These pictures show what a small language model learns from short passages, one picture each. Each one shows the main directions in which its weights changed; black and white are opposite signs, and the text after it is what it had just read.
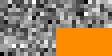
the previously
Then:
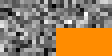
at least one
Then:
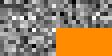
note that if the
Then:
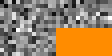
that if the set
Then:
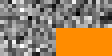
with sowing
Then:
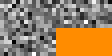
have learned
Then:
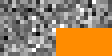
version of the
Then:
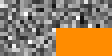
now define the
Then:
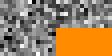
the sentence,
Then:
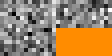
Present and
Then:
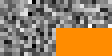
the performance of the
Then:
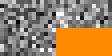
techniques. It
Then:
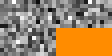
the orientation
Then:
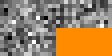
A simple,
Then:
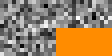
This Operational
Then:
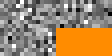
Performance and
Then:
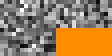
each one with a
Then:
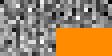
between work and
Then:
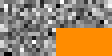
expressed as;
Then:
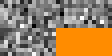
to a support vector
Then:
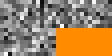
among the independent
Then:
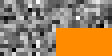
H, Vatter
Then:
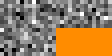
user needs in
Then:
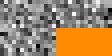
man resonates
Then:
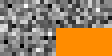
points prevents
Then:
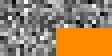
understood component
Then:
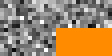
a controller
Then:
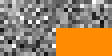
Digital Image
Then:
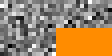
is an identity for
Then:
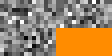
this value of
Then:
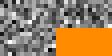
that $$\sigma
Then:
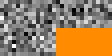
and distribute our
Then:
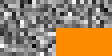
in specific competence
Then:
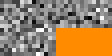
teeth much
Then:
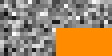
R$. \bigskip
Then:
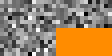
the arguments are
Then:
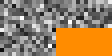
simulations we compute
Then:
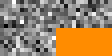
evolved over
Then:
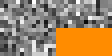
in addition to
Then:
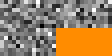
defined by $\phi
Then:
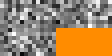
close to their
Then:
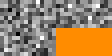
considered to be the
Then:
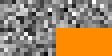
problems, J
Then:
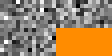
no competing
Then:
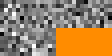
adhere to the
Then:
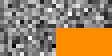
is even and
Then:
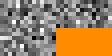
been representing a
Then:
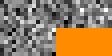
and the need for
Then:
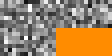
and operational
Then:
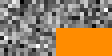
we obtain many well
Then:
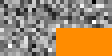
and a reduction in
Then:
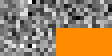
the basis of their
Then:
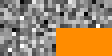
previous work in nonlinear
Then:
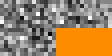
levels). Both
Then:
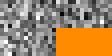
mathematical skills.
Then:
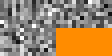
spelling checker
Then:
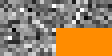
levied by
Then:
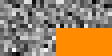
are typically small
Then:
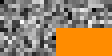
show that the invariant
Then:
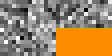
this short and
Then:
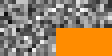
imply that
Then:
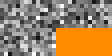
be caused by
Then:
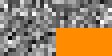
as we have seen
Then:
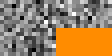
following property:
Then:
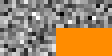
social influence involves
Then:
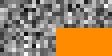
of all complex
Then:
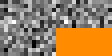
entire curves
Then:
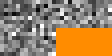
prepared by
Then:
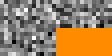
and computational
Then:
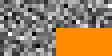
charge model is
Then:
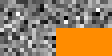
can contaminate
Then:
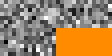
and therefore teachers
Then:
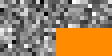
called a set of
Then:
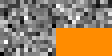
was subsequently
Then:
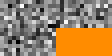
is dashed
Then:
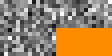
the physical and
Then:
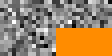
first serve
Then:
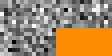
Singh |
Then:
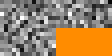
reaction was
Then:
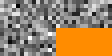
ANN model
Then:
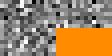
no reduction in
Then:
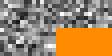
variables with a fixed
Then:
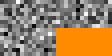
purchase of
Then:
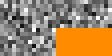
to prove the
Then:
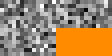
follows: a
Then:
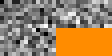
pants in
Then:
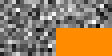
\psi =
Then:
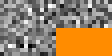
or earning
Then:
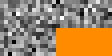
and it is well
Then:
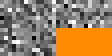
There are several factors
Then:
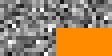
$V$ is
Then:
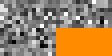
Chapter 2 of
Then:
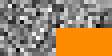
mantra of
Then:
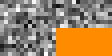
holds.}) Let
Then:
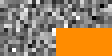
of the developed samples
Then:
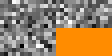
counts on average
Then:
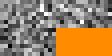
describes a
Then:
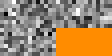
with gum
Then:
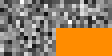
a consequence of
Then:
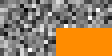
of solutions of
